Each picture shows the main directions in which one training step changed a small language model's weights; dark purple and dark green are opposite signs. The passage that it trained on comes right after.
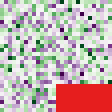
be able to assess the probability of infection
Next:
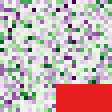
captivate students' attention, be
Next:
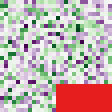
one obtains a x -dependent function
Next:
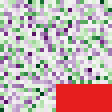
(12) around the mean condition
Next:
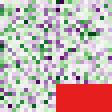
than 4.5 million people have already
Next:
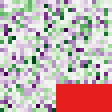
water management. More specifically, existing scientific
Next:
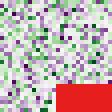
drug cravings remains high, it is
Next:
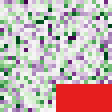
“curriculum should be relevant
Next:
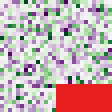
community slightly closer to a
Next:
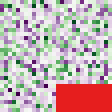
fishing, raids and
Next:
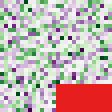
characteristics and management needs of different enterprises
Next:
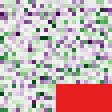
leucocephala* has
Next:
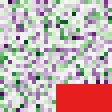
their service and being able to measure
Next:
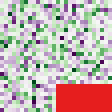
can be done which will be an either drug
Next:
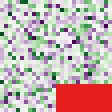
study will be presented through a guided tour
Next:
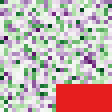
local changes in habitat conditions.
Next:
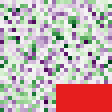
in collaboration with weavers from
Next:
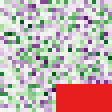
and h is the mean dimension of the
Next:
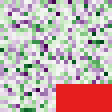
= Sometimes (1-2 times per
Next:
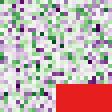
the adaptation is evaluated using statistical measures called
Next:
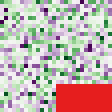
medical case, the prevention during the
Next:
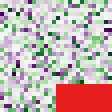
met the following inclusion criteria: research
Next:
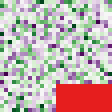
- **WorkerThreads**
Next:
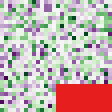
of the separatory funnel, when
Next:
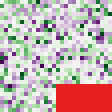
stable upto 510 K, while
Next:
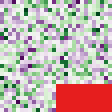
the IXth International Scientific and
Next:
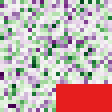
ideation is a major issue for young
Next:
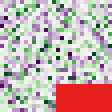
labor. So far, primary prevention
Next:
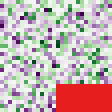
having similar/related names of a specific
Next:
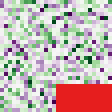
data span it is not true.
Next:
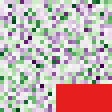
can, therefore, be assumed that the
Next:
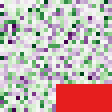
the three types of sorghum were
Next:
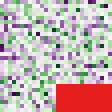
of the scientific and technical services for every category
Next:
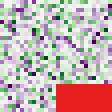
you may not find the terms matching
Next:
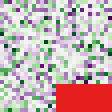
puan ortalaması
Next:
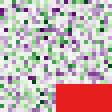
the association of body fat percentage
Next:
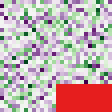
Ibrahim, N.
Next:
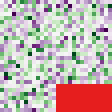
The readings can be used as an early
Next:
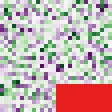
are entangled from the red pointon
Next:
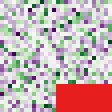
taking into account legislative and
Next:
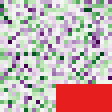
Gabon: a nationwide
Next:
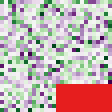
the research is although the dataset is not
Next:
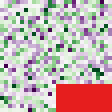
habituate. Member States have
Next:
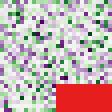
the authority of Maharaja
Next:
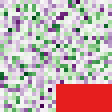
in the predictive equations developed for
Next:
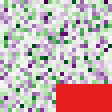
percent) votes (80 seats)
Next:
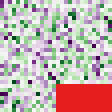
Time span/Date State of
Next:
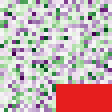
section also includes the extensive comparative study
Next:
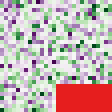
Professor at Pomona
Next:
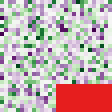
evaluated for their antibacterial and
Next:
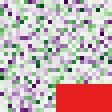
and veracity. We hope that
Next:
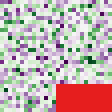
on by crystals. It needs to
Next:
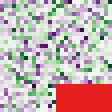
LVDT Linear variable
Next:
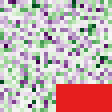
P.B., M.G.) discussed
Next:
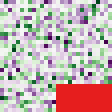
university entrance qualification.
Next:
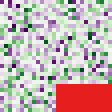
exhibiting opportunistic florivory,
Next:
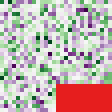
the best controlling method for DC
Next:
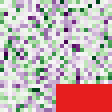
floor level Fig. 9
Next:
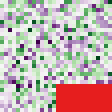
OF0:** Significantly,
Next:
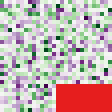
than c ? (*gesturing to
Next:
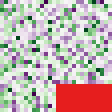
may promote improved soil nutrition and
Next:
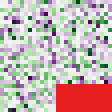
as a supplement or alternative to conventional
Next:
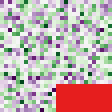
innovation, it can lead to resistance,
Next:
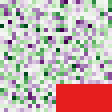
attains significant research to enhance the performance
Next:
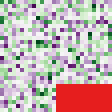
BD, for one week per month
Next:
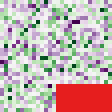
schools of interpretation?) – Yes
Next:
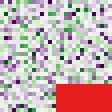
the food comes into the possession
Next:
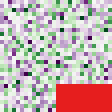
neurodevelopmental techniques
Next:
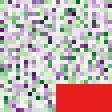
all individual participants before they were included in the
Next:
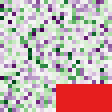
value as a possible introductory text for
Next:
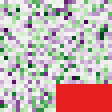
capitalized on the advantages of
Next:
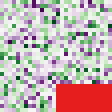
xvii. Hair,
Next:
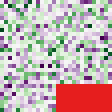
*Philosophy Compass*,
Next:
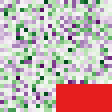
state of charge (SOC) minimum
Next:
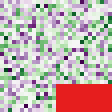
academic performance while pursuing allied
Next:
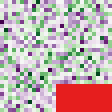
using fish specific river
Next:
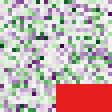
to identify the factors that facilitate the
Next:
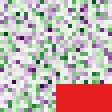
Performance Tuning of Hive
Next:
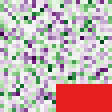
image. The same L2 loss was then
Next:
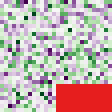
next section, we shall see some of
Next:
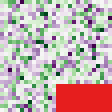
that the band at ~1600
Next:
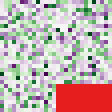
used to facilitate the mechanical
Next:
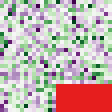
However, some factors such as the
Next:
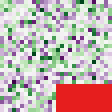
system basically contains of timer
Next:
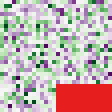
of mine environment change based on remote
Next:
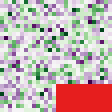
ability to be installed virtually
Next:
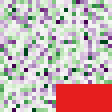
allowed students to develop critical thinking: they
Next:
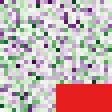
backward prediction epochs 40
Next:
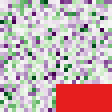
hypothesis with this approach is that natural language
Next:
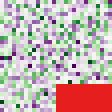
by a realistic assessment of the opportunities for
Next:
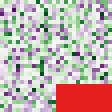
from under 25 to 46 years and
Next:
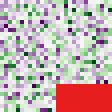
on services provided on the top of standard transfer
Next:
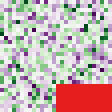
education must be integrated into learning in every subject
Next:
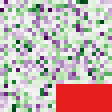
set of three attributes: H_1
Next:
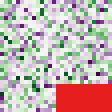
5.8 Salinity
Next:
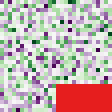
risada ao canto
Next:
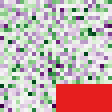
calibration on the same day.
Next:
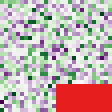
Elements, and Other
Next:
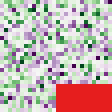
zemër dhe
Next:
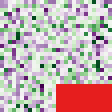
of the Council on the protection
